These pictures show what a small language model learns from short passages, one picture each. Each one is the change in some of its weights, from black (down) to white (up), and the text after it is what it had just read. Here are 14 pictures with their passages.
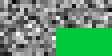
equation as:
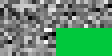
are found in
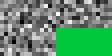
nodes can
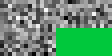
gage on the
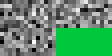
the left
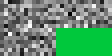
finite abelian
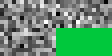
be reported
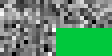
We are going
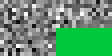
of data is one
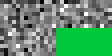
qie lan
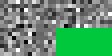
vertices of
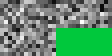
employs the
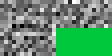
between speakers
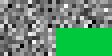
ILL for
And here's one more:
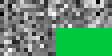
and diversity
